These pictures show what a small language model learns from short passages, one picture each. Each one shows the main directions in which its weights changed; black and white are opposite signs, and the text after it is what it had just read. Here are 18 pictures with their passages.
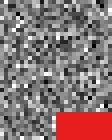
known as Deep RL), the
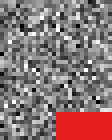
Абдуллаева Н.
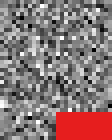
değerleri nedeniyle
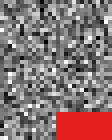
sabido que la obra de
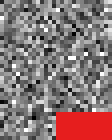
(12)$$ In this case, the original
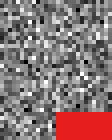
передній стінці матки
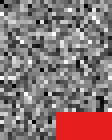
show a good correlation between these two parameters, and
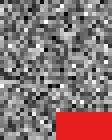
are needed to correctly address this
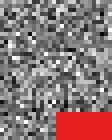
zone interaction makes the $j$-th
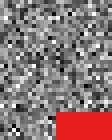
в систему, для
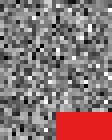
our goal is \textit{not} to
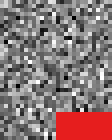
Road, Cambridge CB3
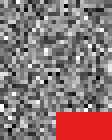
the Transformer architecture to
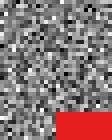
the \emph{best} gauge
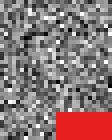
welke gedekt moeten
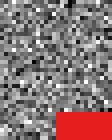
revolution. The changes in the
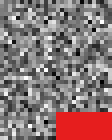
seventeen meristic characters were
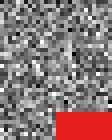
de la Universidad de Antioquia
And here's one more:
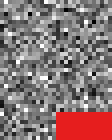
TOPICAL CARRIER
